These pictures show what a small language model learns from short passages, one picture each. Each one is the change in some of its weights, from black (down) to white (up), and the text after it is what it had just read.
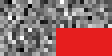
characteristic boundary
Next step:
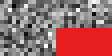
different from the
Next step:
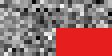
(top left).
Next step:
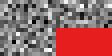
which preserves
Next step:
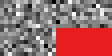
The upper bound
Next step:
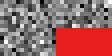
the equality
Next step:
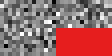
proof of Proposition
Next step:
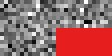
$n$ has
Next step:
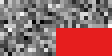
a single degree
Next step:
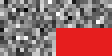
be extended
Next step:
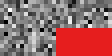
uniformly in
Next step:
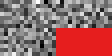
on weight
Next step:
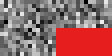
a proximity
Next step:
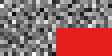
of the function
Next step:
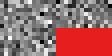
sample, our
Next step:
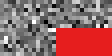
One can
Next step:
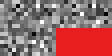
we improve
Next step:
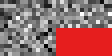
sequence \[
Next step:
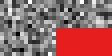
robust for
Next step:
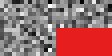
classes satisfying
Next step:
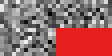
of variation
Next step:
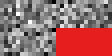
In the case of
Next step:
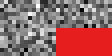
$U$ is
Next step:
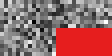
a smooth,
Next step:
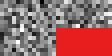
the definitions
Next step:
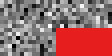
note the
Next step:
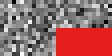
to handle the
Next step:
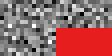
and approximation of
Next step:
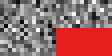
Solution of the
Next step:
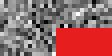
a classification
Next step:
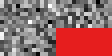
the variational
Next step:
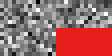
show next.
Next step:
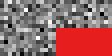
for any natural
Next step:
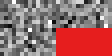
does not exist such
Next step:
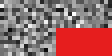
section is to prove
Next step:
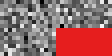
the iterative
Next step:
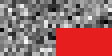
right hand side
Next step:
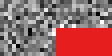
the essence
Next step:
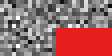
union in
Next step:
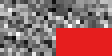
right, and
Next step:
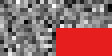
famous even
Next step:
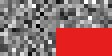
driven by
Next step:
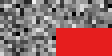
i \leq
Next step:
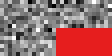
X$, and
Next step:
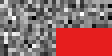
based on a
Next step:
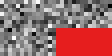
by imposing
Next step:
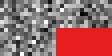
to shift
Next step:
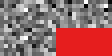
hence for every polynomial
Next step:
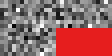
1 and the
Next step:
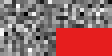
and total
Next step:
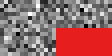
$R$ is
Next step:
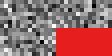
natural map
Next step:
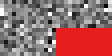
hence, a
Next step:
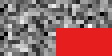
0$ and
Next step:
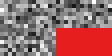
n$ we have
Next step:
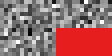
has no extension
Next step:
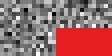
first part is
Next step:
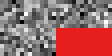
bulk is
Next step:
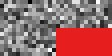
describe the
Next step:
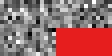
The inverse of
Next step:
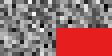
depending on the
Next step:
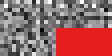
the operator of
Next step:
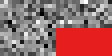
used for the
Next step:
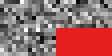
y y_x
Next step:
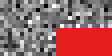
ideal point
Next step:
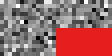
1$; from which
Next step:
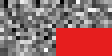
now on will be
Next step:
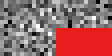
On the other
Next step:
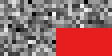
that translated
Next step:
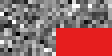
jumps one
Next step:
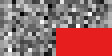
to complete the
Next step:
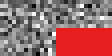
we arrive
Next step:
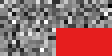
of efficient solutions
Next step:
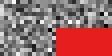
prepared for
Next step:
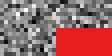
shifts are
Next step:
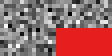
which completes the
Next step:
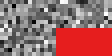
functions respectively. The
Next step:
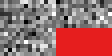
Here we
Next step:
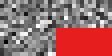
are completely
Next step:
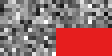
covered by
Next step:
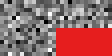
same argument as
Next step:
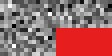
points, with
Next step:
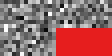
to settle
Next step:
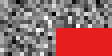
the assumption that
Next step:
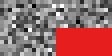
may thus
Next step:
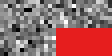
true for
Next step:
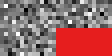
for uniformity
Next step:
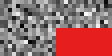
all vertices in
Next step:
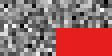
can therefore
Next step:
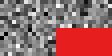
for bounded values of
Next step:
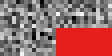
the sum we
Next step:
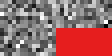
problem we use the
